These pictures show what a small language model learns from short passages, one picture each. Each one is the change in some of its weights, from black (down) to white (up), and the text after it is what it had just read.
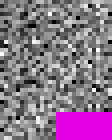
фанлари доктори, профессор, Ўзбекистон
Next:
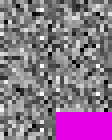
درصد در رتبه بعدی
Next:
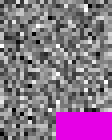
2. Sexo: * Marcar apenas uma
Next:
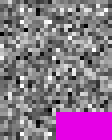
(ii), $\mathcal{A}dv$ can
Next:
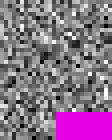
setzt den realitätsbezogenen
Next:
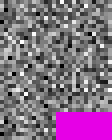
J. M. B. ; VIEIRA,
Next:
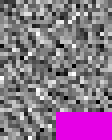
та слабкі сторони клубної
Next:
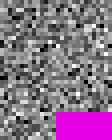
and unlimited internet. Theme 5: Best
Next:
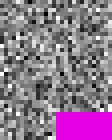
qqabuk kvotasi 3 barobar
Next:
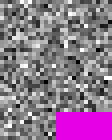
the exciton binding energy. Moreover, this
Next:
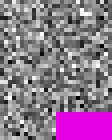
Eurasian Initiative and Strengthening
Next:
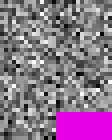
preserved, thus preventing re-examination
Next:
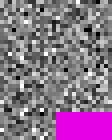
como se ha hecho con el caso de
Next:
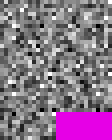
nisbatdagi kesimlar va izohli
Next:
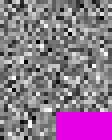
науки являются различные формы и виды
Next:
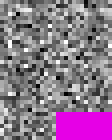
the first four digits of the estimate, its standard
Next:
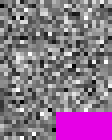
bile ducts, contents of the
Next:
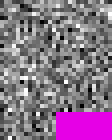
reliability of these treatments across diverse environments.
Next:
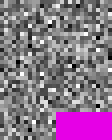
im Winter beeinträchtigt. Auf
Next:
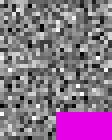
Можжа ва Ҳоким ва имом
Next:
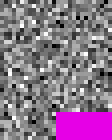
the burden of bureaucracy and the
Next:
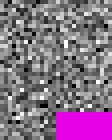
the diabetes mellitus problems, the theoretical analysis and
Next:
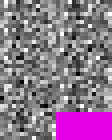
FARM CHARACTERS ARE THE
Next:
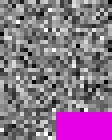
Economics*, Vol. 10, Issue 2.
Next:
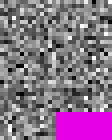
privacy of individuals when recording faces: in the
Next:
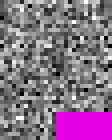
no cumprimento de ordens ou instruções dos
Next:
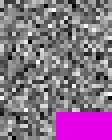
%50 ve üzerinde azalma olması
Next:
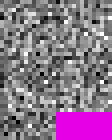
and social support help to stabilize the individual's
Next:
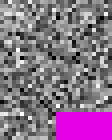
and behavioural change 15 Climate Innovation
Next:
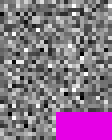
(Ungureanu, Munteanu 2008,
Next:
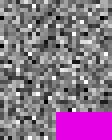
who argue that education should help and support the development of
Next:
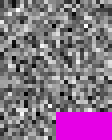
digraph. A missing production factor for carrots
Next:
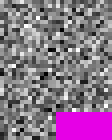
and imidazole (N) donors.
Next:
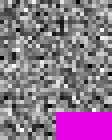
There is no significant relationship between No. of registered
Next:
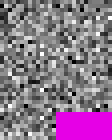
Muhammad Khorshed Alam¹,
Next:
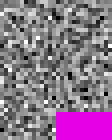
towards protection against COVID-19 is frequently carried out in
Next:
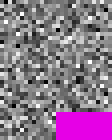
There are various methods of water injection in SI
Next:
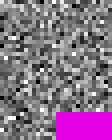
encouraged to make connection requests from
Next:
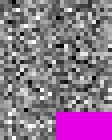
bring more value for the institution in the aspects of
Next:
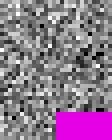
daripada kesadaran. Kesadaran
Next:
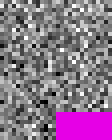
wider reach, particularly among youth and online
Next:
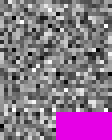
Hubble Space Telescope. By
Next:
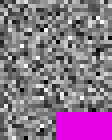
Transfers in the Impression. -
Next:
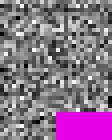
déformée lors de la traduction, il
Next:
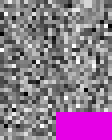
hesitation margin) describing the considered
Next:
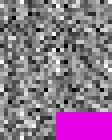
Indonesia, yang telah sangat
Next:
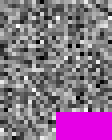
людяністю. З огляду
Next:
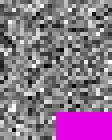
Vazirlar Mahkamasining
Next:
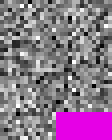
infants ≤ 60 days old, and particularly for
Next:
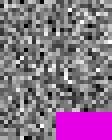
in the slope of the terrain depicted in
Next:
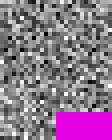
in Davao de Oro participated in
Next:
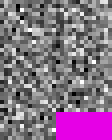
employed quantitative survey in prominent cities,
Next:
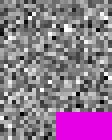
it should be noted that the comparisons are only
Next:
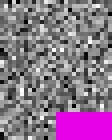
yerda N – ob'ektlar soni,
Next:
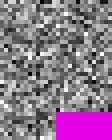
tumanlari eng kam ya'ni 2-3
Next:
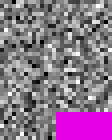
ofrecido, más poderosa será la energía
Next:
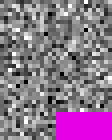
moliya borasidagi bilim va ko'nikmalari
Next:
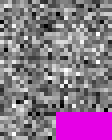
treated. The authors describe their therapeutic
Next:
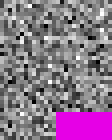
of waterproof and vapor-proof
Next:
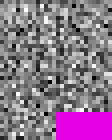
2022. All patients were subjected to a detailed
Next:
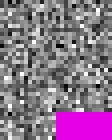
художественном музее
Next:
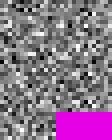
encontros tiveram como pauta o
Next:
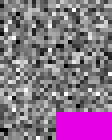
country. Over the next decade, members of English
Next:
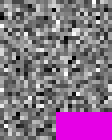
than traditional technologies, but in the future, during operation,
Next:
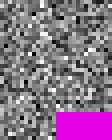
актёрли спектакль”. Бу
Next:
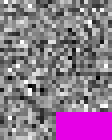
European High-Performance Computing Joint
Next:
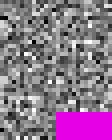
и раскрась картинку в
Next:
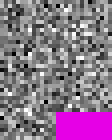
paper presents a software/hardware solution designed to
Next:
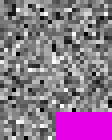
and 24, as well as the Directive
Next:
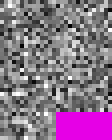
"Principles of biosensing with an
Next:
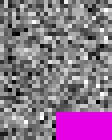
of sugars of winter garlic. *The
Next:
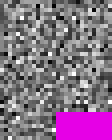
мероприятия, направленных на
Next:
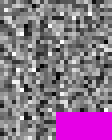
етапі показали, що в
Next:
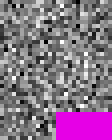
diskurs = Library & Information Discourse*,
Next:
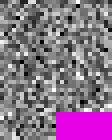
2023 dengan surat kontrak nomor
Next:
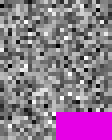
performance of the classifier [4], and another works
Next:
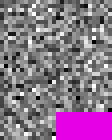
учебного материала. Психологические
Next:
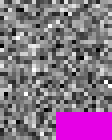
related measures. Making barrier removal within an
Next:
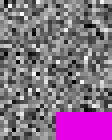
Gram var bare 20 år gammel
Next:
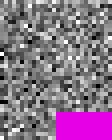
статистика ахборотномаси”
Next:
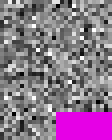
harakatning kuchli, alohida kuch bilan
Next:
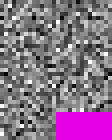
1-й тергит брюшка;
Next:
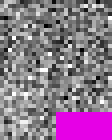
Justice: The Institutional Turn'.
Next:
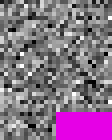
sermaye kârlılığı ile
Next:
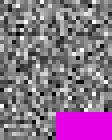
not an objective entity that is simply transferred,
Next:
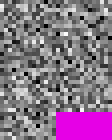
of this entity. A focus on one of the
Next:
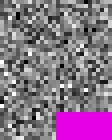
women*, rzeź Nankinu.
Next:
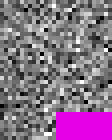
and encompassing 17 distinct clinical trial
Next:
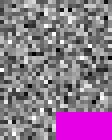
Bo‘lajak o‘qituvchilar
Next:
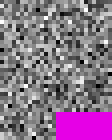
Energia and Latvenergo TEC-2
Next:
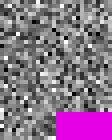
da glândula mamária também promove um
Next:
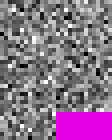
teórica respecto a estas variables; donde
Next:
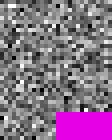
for example, they can examine cell structures, observe
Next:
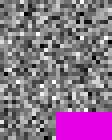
shore of the Aral sea. Peculiar
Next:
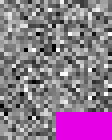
in ophthalmology for automated analysis of
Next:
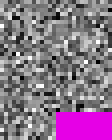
processes and ability to manage the development,
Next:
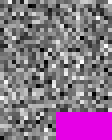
increasing nutrient bioavailability. However,
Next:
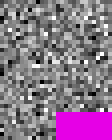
de pesquisa de segurança espacial do Laboratório
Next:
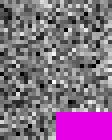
18 años en el momento del presunto
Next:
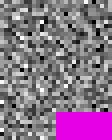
/ Методик қўлланма.
